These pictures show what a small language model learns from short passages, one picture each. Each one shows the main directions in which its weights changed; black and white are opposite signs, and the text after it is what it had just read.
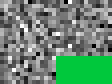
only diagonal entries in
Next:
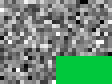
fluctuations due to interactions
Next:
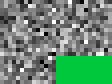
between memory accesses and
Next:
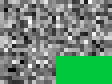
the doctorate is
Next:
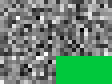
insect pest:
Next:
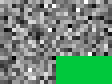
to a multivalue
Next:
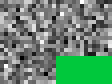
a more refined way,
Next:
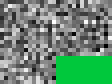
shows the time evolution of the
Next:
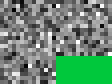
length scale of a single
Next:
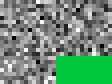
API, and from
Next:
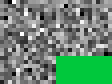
Apparatus: The
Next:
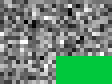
transition point is of the form
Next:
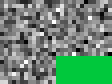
and analysis of the study and
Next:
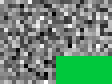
scale; (iii)
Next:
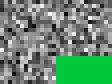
findings to the broader
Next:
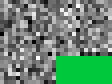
the following is the additional
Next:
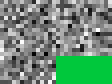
frequency, f_0
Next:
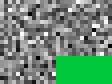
Boids in a
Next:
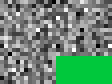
languages that use a
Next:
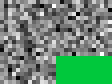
live on in all who
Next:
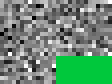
to its capability to
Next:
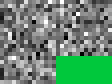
5} \dots \dots
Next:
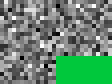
analytic partition. To
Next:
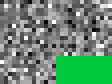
because a large amount of
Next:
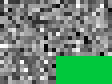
Properties of water in
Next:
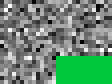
Once the validation of
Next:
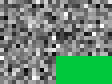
patients, their impact on
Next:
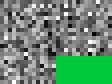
necessary to develop an improved
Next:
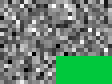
{\bibinfo {volume}
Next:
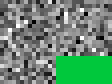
narrow detectors.} We
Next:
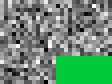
sows, was calculated
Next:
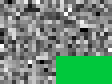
field components, namely
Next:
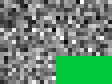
is highly dependent on the
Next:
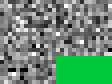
about the risks of
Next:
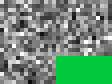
of conservation, there
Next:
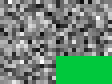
studies with sheep have only
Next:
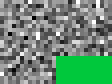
to presuppose another
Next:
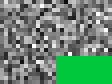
legal protection provided by
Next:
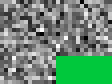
on adaptation, we take
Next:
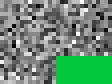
to compromise oil
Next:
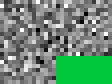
text field IDs are
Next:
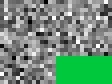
these complex issues, 18
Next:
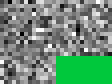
by the the Hagedorn
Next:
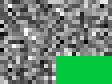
The intensity of blasting
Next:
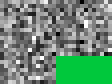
the consideration of the
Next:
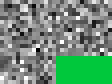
its mirror
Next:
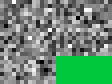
Epping, NSW
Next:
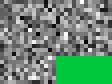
modeling to interpret
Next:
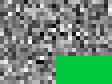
example, where one adopts
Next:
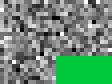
work, using first principle
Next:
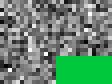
surface of the funnels
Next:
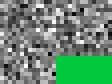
has made a mark with his
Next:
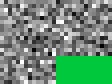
changes between the two spectral states
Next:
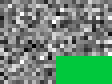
website. Not
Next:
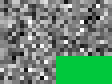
the letter T is highly
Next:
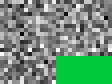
(Guha et
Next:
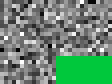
working in mining and
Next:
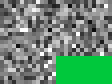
$k$ domain in our
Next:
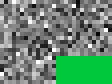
causal form — the
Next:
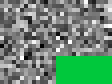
the unprecedented
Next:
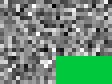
unhealthy relationship between
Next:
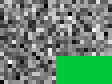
uncertainties: The pole
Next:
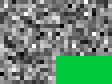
individual-social situation such
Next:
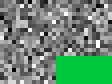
for vanishing charge
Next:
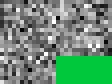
thought, expression,
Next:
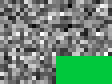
formation process including the influences
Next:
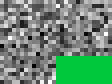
of frantic,
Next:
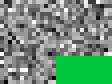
System, The Institute of
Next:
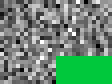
in sparse domain.
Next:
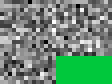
along with v_i number
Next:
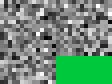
persist despite resolution of
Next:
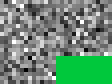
final effect is the same for
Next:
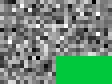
relative values on percentages of
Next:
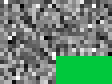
chamber was separated
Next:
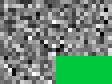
and a substantial
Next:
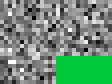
Hypotheses Hypothesis
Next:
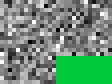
System / Module UD
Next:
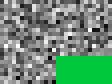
gray) arrange
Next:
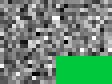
a stable expanding
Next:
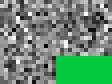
ways pioneered
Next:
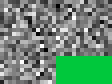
the routine dissection
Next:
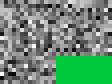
availability This study did
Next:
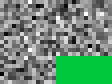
to which they contribute.
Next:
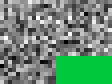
Klein modular
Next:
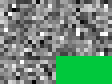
objects in relic
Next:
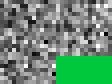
is a slight minimum at
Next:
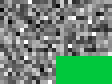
prove the equivalence of
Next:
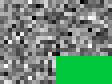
to communicate.
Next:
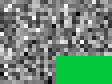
we vary the depth
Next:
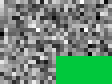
research questions, to quote
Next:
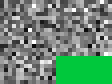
regard to nature originated from
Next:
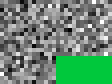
automated driving system
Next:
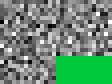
performances and module
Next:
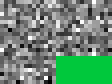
RPE_P and
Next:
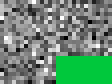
Spray, stainless
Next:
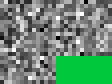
room 7 of the
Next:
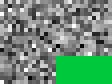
Among the users,
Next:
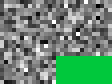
and other indigenous
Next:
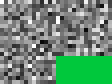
thing of pass.
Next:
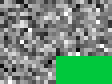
of data publishing process
